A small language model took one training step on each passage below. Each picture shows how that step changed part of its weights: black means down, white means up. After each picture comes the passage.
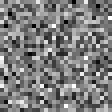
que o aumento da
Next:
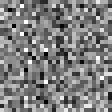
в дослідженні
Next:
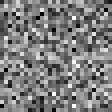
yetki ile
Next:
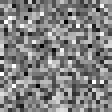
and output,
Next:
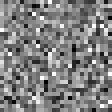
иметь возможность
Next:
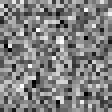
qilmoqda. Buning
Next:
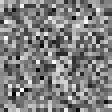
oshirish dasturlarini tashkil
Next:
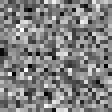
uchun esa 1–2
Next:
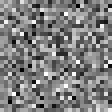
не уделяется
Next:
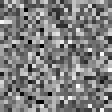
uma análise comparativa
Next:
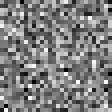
se fundamenta en la
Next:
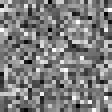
controle dos
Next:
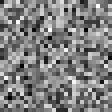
a sua volta,
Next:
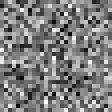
15 miljoen
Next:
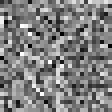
va bo'sh
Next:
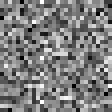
contribuindo para o
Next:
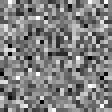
deixar a
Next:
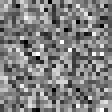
The testing
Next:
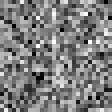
cérvix es
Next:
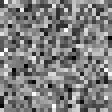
la base de datos que
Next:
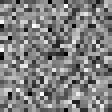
pozovem na
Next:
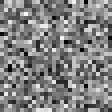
año se forman
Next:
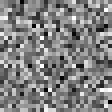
katta yordam
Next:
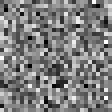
variability and
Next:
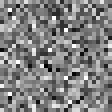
romanlari uchun
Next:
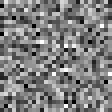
al sexo el
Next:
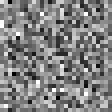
más subjetivas o
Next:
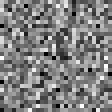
та розвитку
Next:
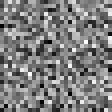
oferta de mais
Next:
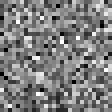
pasar al gran
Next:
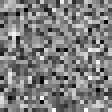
pública e a
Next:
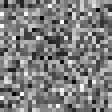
during future
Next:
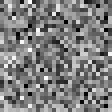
de los borde de
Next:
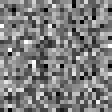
o‘rganish va
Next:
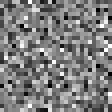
la maturité
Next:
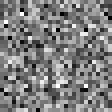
se adaptando à
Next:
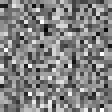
В статье на
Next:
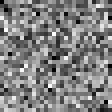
la responsabilité
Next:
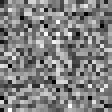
für Forschungs-
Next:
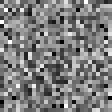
gefischt Im
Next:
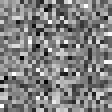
°C λ
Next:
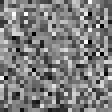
структура —
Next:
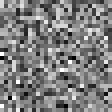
apresentadas, é
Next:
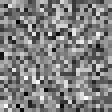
ao movimento
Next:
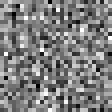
ensuring the
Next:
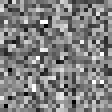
результатами: —
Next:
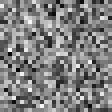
va imkoniyatini
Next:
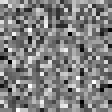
não apenas,
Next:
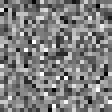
в виду также
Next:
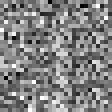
способы управления
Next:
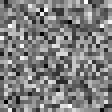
wie jetzt
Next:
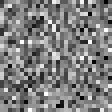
ESO a
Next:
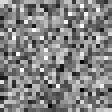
madaniy, ijtimoiy
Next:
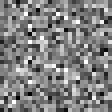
di hadapan
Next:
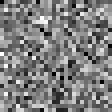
Las cuales se
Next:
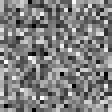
investigación tradicional o
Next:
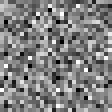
mitjana (en
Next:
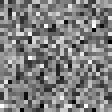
modos de conhecimento
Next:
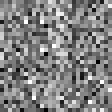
и государством
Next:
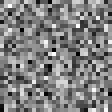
strategice sunt
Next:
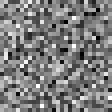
moddiy va
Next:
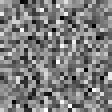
Selain itu
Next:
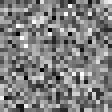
increasing the
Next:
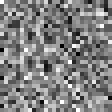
talabalari uchun urologik
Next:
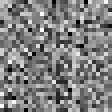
a existência de um
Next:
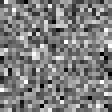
veel invloed
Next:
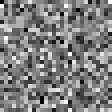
MAB dasturini
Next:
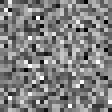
Auftrag von
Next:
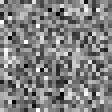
de subjetividade
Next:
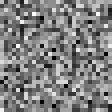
menuntut para
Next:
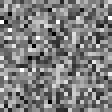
clara e tem
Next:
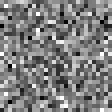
opportun de
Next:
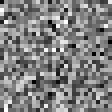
kelmoqda. Inson
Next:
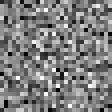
Akhtar I.,
